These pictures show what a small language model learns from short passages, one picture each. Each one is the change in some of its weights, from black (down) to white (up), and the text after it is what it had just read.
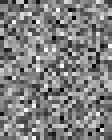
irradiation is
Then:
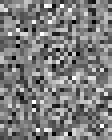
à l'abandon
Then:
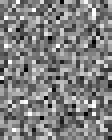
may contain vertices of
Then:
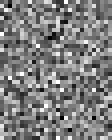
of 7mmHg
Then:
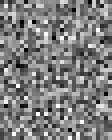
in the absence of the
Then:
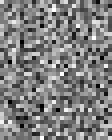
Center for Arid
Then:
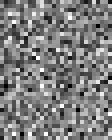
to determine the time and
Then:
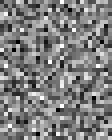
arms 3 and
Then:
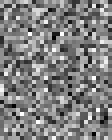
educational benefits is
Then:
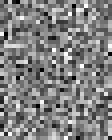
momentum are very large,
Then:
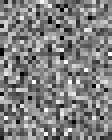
from the figures,
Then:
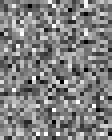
zin te trachten
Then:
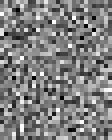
different and tunable
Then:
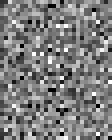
with the 95\%
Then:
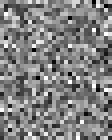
nature of the pulse
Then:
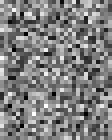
is important on observational
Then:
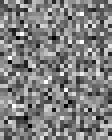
Fe atom,
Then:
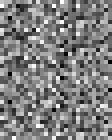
GLUT4 and
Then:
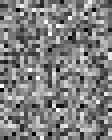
Project 3: Data
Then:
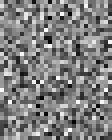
from villages.
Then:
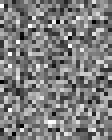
results and differences were
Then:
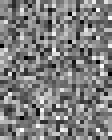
secondary role. Similar
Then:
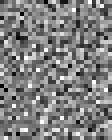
in detecting an effect
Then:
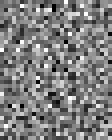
black hole case is
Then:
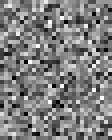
para mi trabajo
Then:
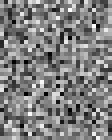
level of counts in the
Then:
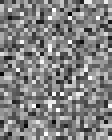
is someone tasked with
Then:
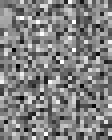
psychanalyse :
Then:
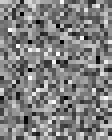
mondiale de
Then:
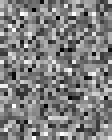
anterior sulcal
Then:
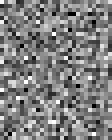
consortium, and
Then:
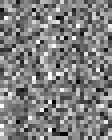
Living Lab
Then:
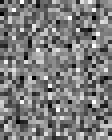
in the ultrafast
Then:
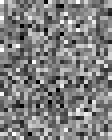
период от 10
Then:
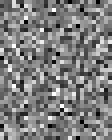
three phase inverter
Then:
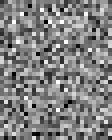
around the origin according to
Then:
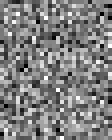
use AI-based
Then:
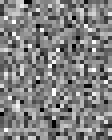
bir kunlik yer
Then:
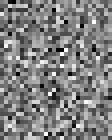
soon as, the control
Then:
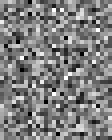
using SCFMO
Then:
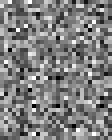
importancia en los
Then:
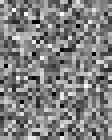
resources, another important
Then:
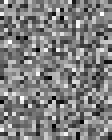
a state with a finite
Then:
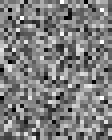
devices typically employ linear
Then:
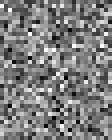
for these equations is shown
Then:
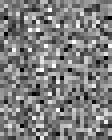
12 out of 13 included
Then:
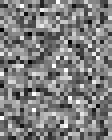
lozim: 1.
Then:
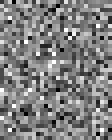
contestation. This
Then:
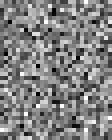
other is a temporal
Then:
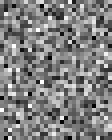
ownership of community
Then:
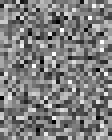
tributaria, en el
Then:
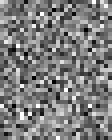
great focus on getting
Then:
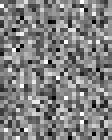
Shu bilan birga,
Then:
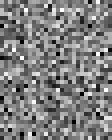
his course in the
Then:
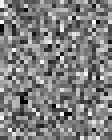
quickly suppressed.
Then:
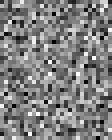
implement a different type of
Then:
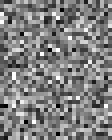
transform coincides with the
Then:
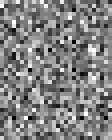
classes used to be
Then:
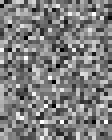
Pop Art:
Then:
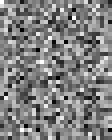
apunta a la
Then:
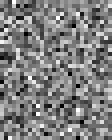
state and the time spent
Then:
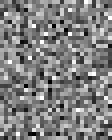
solutions reached by
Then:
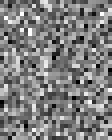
izlanish metodi
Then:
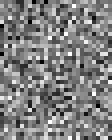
of the mirror at
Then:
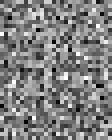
julgam fora
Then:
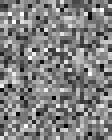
the business of
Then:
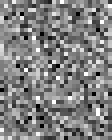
/ ab Dezember
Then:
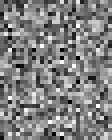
(and in particular a different
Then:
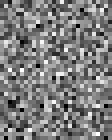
by a real incident
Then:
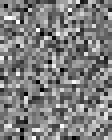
artistic imagination,
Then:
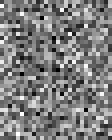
achieved, indeed.
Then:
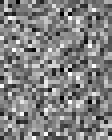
the \baseline
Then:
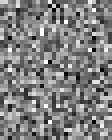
seu pai, e
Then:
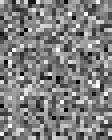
occur along with Ca and
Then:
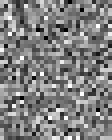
different from the NA51
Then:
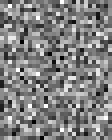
We have discussed the
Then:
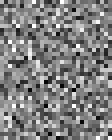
Within the context of
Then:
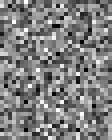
Table 3: Top
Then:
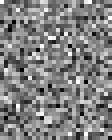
relations of the movements among
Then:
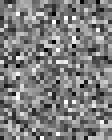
work? - I can see
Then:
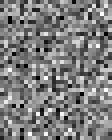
a linear form within the
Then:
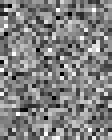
No Migraine
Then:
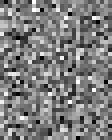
and (bottom)
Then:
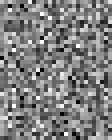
Group B consisting of
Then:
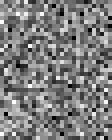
in fluctuations of
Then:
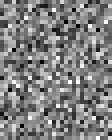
The model of Rutter
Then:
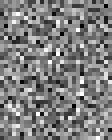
depth where the total number
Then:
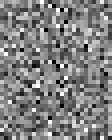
is skewed towards
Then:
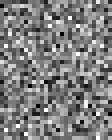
new connections are defined
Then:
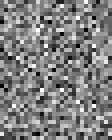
computing era with
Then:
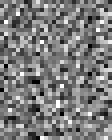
- «Илах
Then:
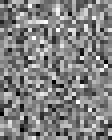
model B predicts stable
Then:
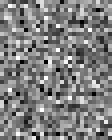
progressive MS from
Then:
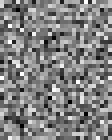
lower and upper boundary of
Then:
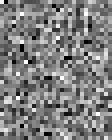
encouraged to support
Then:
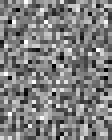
message, as well
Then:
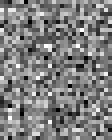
These variations probably correspond
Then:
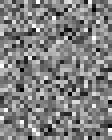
Communication and
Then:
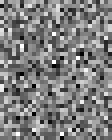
Council, and
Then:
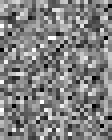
Le Corbusier
